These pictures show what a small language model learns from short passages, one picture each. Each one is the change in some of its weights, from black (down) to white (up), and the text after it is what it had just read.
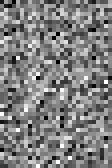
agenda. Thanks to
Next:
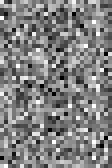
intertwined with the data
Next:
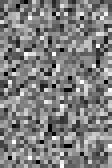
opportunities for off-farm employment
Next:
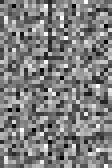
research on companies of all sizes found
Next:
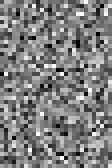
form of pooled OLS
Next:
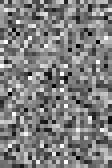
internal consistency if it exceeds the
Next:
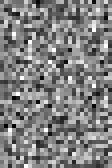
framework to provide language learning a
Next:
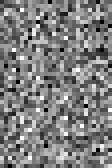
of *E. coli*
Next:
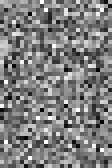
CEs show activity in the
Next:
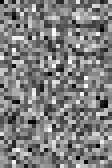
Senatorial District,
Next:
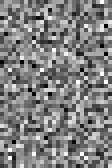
carried out in stages: -
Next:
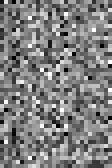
risk assessment. *EPPO
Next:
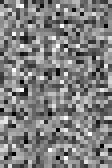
TN: Total Nitrogen
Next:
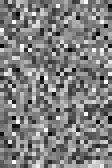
for the player is to
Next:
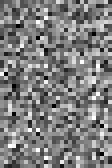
due to exploited parallelism.
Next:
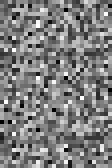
to establish the criteria. Furthermore,
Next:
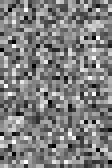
ischemic times with different
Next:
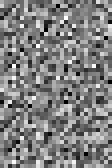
was used. Method is one of
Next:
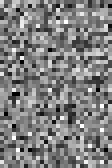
on - that is, all those
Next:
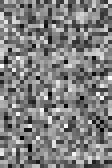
storage of the charges in the
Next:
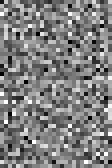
Maximum number of respondents
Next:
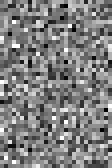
of image intensities. All this
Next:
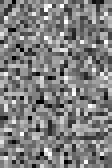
or avoided owning pets
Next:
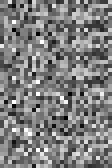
of cardiovascular disease
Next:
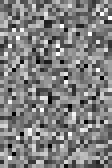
lived long ago.
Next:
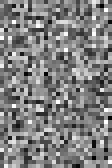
with the interpretation that the 3D
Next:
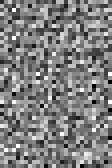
staff for previous years. The next
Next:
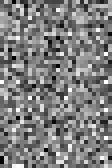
Electrotechnical Standardization
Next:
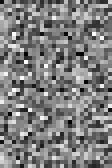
Antarctic atmosphere and upper
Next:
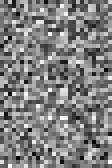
that facilitates the exchange of information
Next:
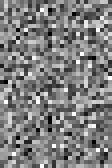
efficiency of agricultural grey water
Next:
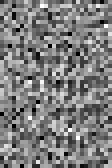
Verify Existence and
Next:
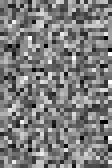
of fresh leaves. 10 -20
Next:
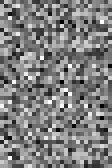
THE RELATIONSHIP
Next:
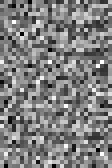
of cooperation between the two institutions.
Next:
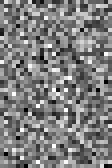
Sweden Finland Sweden
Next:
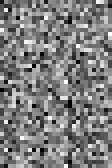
consortium members were asked
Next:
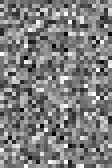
among nodes in order to achieve a
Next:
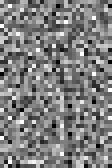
On the Confrontation between
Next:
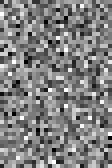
These fully connected 22 layers have a
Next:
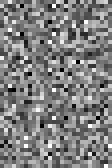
of India. And therefore, the
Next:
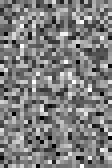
or another proton donor.
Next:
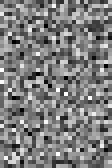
calibrations. The effect on
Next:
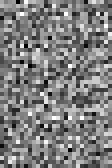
employed in ocular problems in
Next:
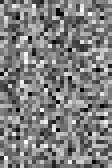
Martino's case,
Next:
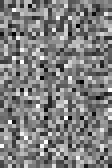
work) to propagate our search
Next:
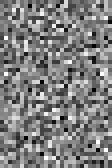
the desired level. It is thought
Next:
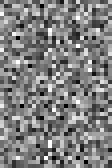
Plastics gives us an different
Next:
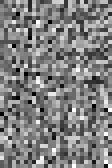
in the number of word types in
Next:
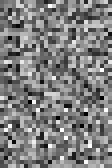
emerged as a significant player in
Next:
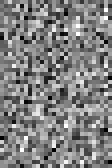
through the displacement of farmers,
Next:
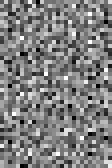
open access scholarly publishing
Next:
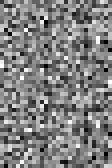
know the amount of each payment
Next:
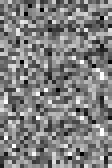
Walnut DCM
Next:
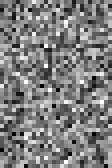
welds, knowing that
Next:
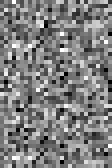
regardless of age. The moving around
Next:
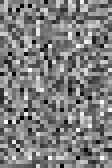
time, overshoot, and
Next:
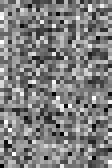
energy demand of the heated
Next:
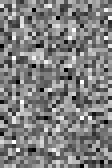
question addressed in this work is:
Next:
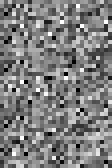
was held at the school on the
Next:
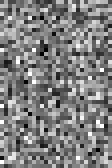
general, monitoring academic achievement helps a
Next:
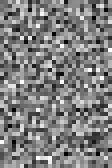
the functional DBCO groups were
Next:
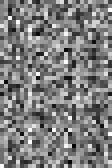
complementary relationship insights. Future
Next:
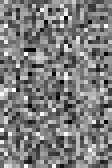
measured at 350 nm against appropriate
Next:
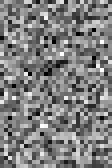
provide the predictive lead-time required
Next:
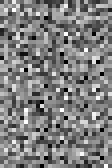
OTHER Software, technical
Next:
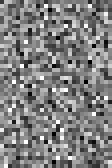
topic of potential interest from the point
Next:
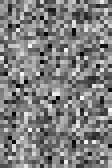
phenomenon has so many complications, such
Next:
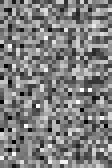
model achieved high performance across all evaluation
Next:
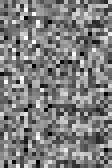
and n represents the number of
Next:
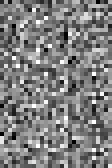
significantly lower than predicted by considering the
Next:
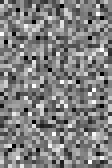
three levels: $a =
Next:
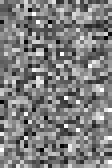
2, followed by Grade 3
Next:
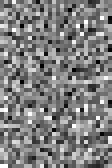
: Conceptualization M :
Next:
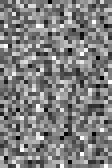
*C. annum* revealed
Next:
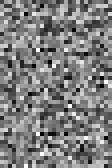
Turkey, Turkey
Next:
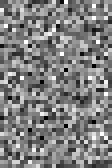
the frequencies estimated at a given
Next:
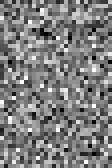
both humans and animals.
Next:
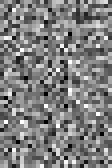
must be considered when designing the
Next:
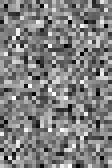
onwards: EU-28 Y
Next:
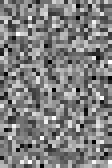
use of time-correlated
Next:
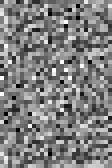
construction of a method called knowledge based
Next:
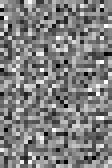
Among the 47 study patients,
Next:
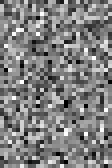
the category of knowledge (16)
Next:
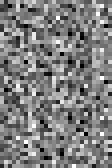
N, Mambo M.
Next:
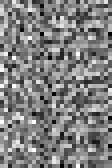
Results The results presentation follows the
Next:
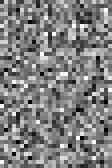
ways of standardizing the person component
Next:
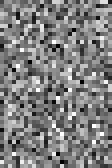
kit easily (2)
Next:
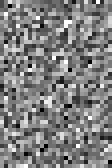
which the feature was dug.
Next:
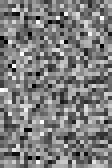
by researchers at the Finnish
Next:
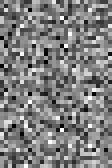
were thus highly ornamented.
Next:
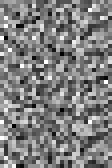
2: Vigen`ere disk
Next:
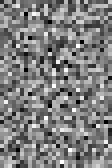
ENT, National Institute of Medical
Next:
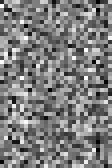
circulation circuits with
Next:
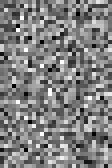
like the fact that many families have
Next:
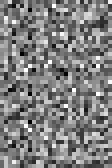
of ionospheric response. We
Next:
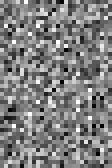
the results obtained, a correlation is
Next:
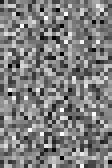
result from bacterial overgrowth
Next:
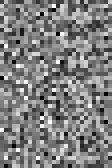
course. Thus, to evaluate the
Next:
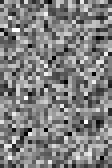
nanowire, similar to the
